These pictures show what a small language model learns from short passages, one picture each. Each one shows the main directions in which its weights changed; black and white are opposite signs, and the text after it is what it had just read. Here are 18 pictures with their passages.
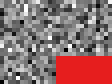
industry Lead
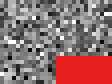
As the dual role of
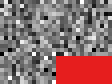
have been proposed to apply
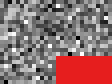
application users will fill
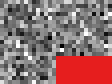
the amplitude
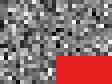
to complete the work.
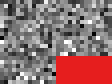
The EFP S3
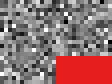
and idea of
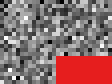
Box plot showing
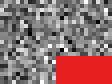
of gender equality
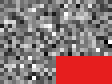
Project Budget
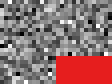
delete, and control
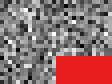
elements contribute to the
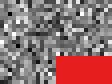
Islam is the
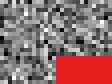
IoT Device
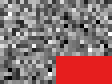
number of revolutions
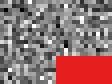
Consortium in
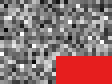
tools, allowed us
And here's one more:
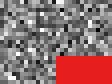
be a single,
